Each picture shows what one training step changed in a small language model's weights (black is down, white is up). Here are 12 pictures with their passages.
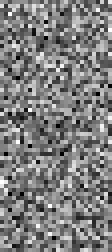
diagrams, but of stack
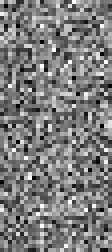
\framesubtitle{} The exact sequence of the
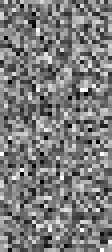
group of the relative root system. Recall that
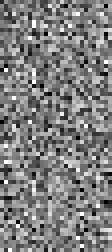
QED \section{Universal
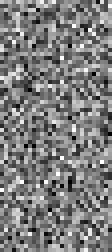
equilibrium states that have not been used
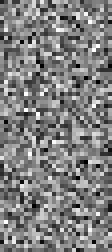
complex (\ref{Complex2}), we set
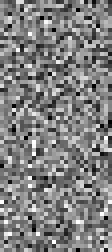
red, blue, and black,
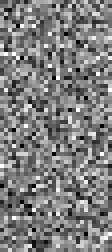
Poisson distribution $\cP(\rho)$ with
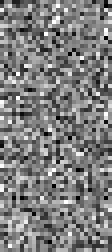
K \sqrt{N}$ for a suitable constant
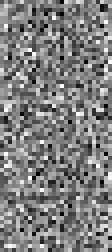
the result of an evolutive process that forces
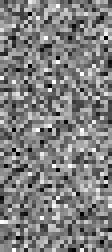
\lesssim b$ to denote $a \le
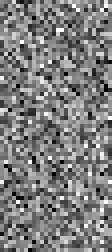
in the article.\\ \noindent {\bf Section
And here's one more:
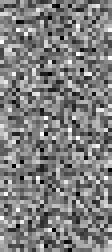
Michael Lutz, Optimization
